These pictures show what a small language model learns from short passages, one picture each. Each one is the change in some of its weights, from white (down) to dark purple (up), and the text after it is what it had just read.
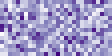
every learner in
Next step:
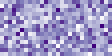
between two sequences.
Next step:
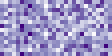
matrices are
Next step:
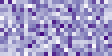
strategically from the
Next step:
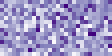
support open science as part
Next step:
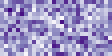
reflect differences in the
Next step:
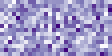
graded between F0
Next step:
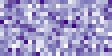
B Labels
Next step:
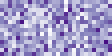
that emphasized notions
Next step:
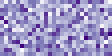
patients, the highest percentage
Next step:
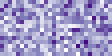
included questions to generate
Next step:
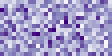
oxidation of
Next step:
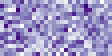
for "Examining
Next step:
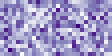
which lasted until
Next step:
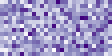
data is critical. The
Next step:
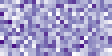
Thus, the development of
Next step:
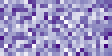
illustrates the
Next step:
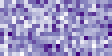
through the structural model results
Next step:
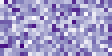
the Overcoming
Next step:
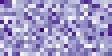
The account name is usually
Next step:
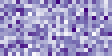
the most frequently
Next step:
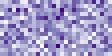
winter. This
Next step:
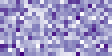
to the new business conditions
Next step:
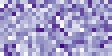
given solution where he
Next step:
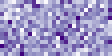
However, there is a
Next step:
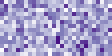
infrastructure, including computer
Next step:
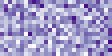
way that teachers can
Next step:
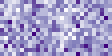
These practices are written
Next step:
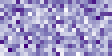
the structure and dynamics
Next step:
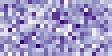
and silica
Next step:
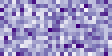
five most mentioned themes
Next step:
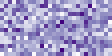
significantly lower than both
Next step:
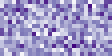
in vivo
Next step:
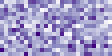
society, widely
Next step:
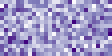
located at the
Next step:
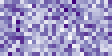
the emissions released
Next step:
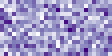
7 °C are
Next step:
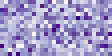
usage cost, its
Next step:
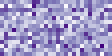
placement grid
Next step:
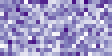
moment. for example
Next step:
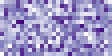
of Labor.
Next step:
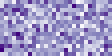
in section 3. Section
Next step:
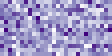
new challenges posed by
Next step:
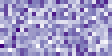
and the specifics of
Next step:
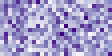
and quantitatively
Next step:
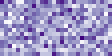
NPs was implemented
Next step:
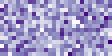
agents to read and
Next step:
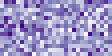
'gold standard'
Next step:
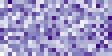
result rejected the
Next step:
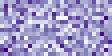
and each spike
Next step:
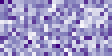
that surrounds the
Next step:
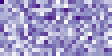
agricultural enterprises
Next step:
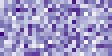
the field weakening
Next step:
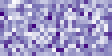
Ridge, Figure
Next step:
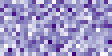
applicants to provide the
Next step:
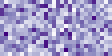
own unique content and
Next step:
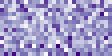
removed from the
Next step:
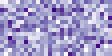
shear and tensile
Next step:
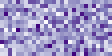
gauge customer
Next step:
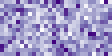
the 4th to
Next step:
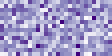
proper diagnosis a
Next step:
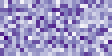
on-site parameters
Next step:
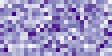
coefficient X1:
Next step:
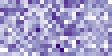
to that technological
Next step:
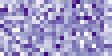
acid. The resulting
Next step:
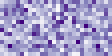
of emerging private
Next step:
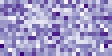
for the supply chain planning
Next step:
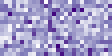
almost equal to their
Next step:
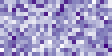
mechanisms include Proof of
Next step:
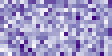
our interpretation of how
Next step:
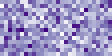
h. Therefore the
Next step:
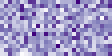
general performance achieved over the
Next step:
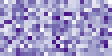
levels up to 60
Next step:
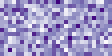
in the existing Health Information
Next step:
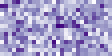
and ovaries and
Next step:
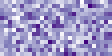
+ \gamma
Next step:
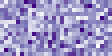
language Count 61
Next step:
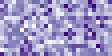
create new ways of
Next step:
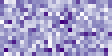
standards across all age
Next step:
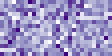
Most of the
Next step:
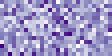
must be based on the
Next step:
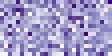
the influence of environmental factors
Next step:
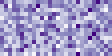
implementing peer education
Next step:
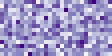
The authors affirm
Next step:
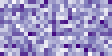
mean scores of general
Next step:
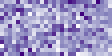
the codex,
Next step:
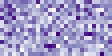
detail on scenario development and
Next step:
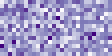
complex significantly improved the
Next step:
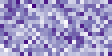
specific damping d of
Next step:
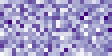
Students also need
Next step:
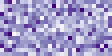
interlocutors focus
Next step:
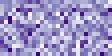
ON Sn
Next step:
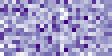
modifications as described
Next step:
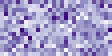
has come up with
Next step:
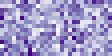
as sodium
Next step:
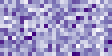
might be unable to
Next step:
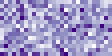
most of the traits
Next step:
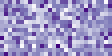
is calculated from the
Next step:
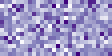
X . Then the
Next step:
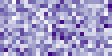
ground soil sample was taken
